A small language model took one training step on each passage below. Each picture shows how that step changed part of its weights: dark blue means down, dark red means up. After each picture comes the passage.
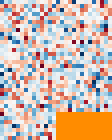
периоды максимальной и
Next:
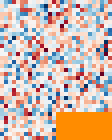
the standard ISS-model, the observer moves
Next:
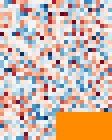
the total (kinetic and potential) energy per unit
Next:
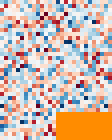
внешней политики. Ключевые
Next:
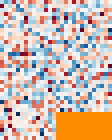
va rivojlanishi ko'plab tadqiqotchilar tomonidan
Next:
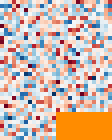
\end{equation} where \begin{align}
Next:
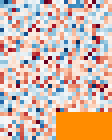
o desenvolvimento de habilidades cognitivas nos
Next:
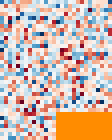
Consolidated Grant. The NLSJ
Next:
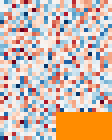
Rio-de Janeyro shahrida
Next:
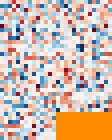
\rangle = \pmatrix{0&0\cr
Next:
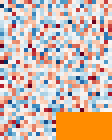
hinzufügt. Das physische
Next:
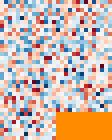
exemplo $s = 12$ para dados
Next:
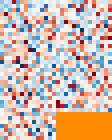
ortganini bildiradi. Riskka
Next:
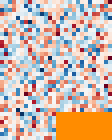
view in order to make contact with a very interesting recent
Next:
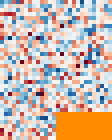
in the fourth power in anticipation of its use
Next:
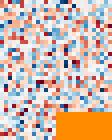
rhombohedral tetralayer graphene.
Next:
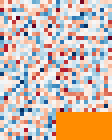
Each panel shows the number of infectious
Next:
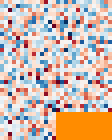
condiții de muncă sau de trai
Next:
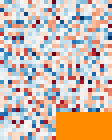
was formatted in line with the journal's
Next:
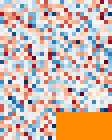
(L.) Scop. и инвазионному
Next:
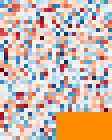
развитие, основанное на современных
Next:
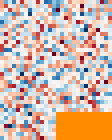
Xolid ibn Ahmad ibn
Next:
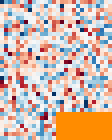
configurations involving all the six dimensional Lie
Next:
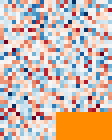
5’te 23. ölçüde bu
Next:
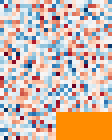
возделывании культуры в
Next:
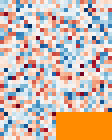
of China are studied by applying our quantum model.
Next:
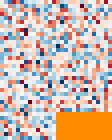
a series of convex approximations to update
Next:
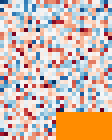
à impunidade como direito fundamental da vítima
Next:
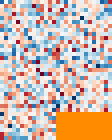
литературы: - 1 Г.М
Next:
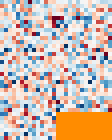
converted to an hourly rainfall rate
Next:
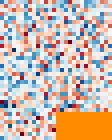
título sino en la realidad
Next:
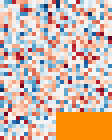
the relaxation-time approximation, the diffusivity
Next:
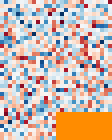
her secret-key queue, she
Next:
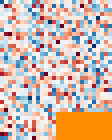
перспективних розрахункових
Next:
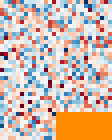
a tudománnyal, a
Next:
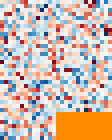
and derive a Schr\"{o}dinger equation
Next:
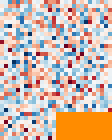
patterns of the remaining unconstrained
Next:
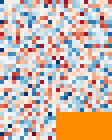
& Ovchinnikov, V.V.
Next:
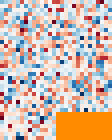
unique opportunity to study the dynamics of the dark energy
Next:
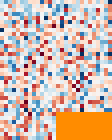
emotsional-ekspressiv kuchga ega
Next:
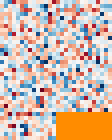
the $4D$ gravitational field equations on the brane
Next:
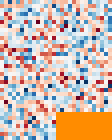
frequency range for the exotic field are the x component
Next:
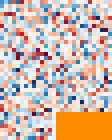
in spite of the superposed oscillatory structure,
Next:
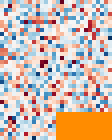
implementation, the features of their operation, misuse, and
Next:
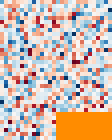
which provides an extensive coverage of chemistry
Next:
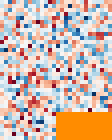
probation authorities do not always fully consider the validity
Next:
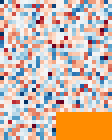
пацієнтів спостерігається
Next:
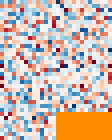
qualité des comptes publics. Selon
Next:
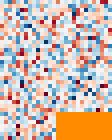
polynomials defined by the Jacobi parameters
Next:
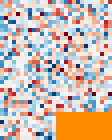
atividades do serviço ativo, na
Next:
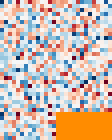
использованием частичных съёмных
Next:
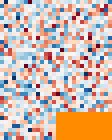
solo à política urbana e à justiça
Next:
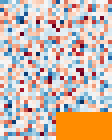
will improve the ability of these models to capture properties of
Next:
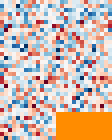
vortex node, we can calculate a candidate sample point
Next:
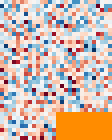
kümeleri, komşu
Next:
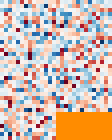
input power of the control in each channel is
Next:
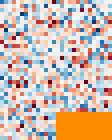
these effects, we employ a comprehensive set of
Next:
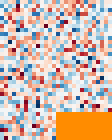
(\cite{gala2}), we can perform an
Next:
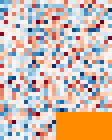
mark unstable points where there is no minima but a
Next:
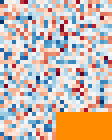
However, to assess the proper meaning of the above evaluation
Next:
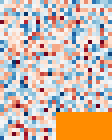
background while controlling statistical uncertainties. Results are expressed
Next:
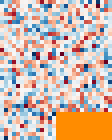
that the $\rho$ parameter measured at the $Z$
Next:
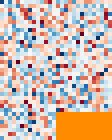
performance metrics using MMSE and
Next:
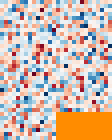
Emirates and Department of Electrical and
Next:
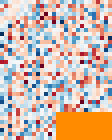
волевых качеств в физическом
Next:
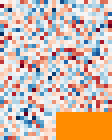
energetika va transport tizimini rivojlantirishga
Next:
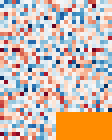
eksikliği ve siber
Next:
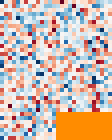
On the contrary, the linearity of the
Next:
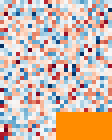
parcours via les différents
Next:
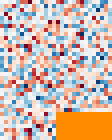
Worldviews and Education University of
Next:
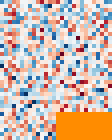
that the convolution operation can be used to evaluate the
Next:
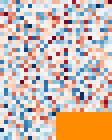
of the all neutral final state (four
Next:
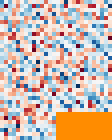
предусмотренного статьёй
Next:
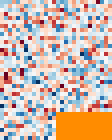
other fields [28, 29] through the
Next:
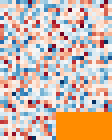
introducing the gravitational gauge strength (curvature)
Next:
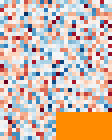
Ikki mil naridaligini
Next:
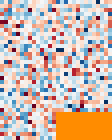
inteligenta, gdyż, jak sam
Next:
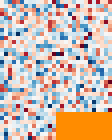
a dictionary attack for three distinct value distributions (E
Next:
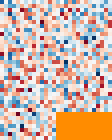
class metrics. The height of each cone
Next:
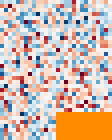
natureza qualitativa, de abordagem
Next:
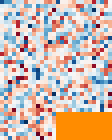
el marketing sensorial tiene mayor
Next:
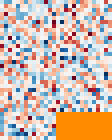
sur les revenus des ménages.
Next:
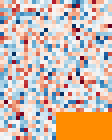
Fig.~\ref{distr}, top-right).
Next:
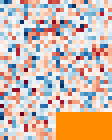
still there is a meaningful interaction, emphasizing the
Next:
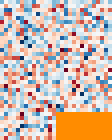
operator is the least irrelevant, its conformal
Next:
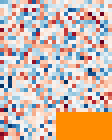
Odysseus' journey in The
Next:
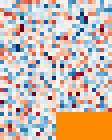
by Massardi et al. (2007). The
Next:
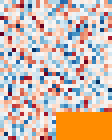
jüdischen Kinderbuchautorin und
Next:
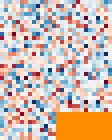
61 Mirzayeva Ziyoda
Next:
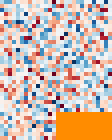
was achieved. The encoding uses two nucleotides to
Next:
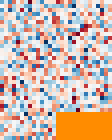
likelihood decoding is typically not efficient to
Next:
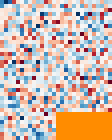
lost during etching. ## 3.
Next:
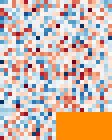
Tajriba (Diabet) 6
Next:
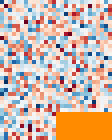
практично вживаних структур систем
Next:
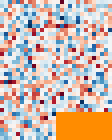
end, we outline the GB method based
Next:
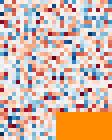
соответствующего цикла учебного
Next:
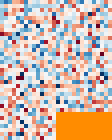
employ \emph{moving horizon estimation} which uses
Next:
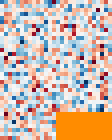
All scientific content, interpretation and conclusions were generated and
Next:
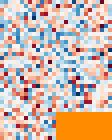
“Халқ депутатлари
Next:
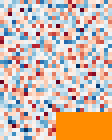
\end{figure} \begin{figure}
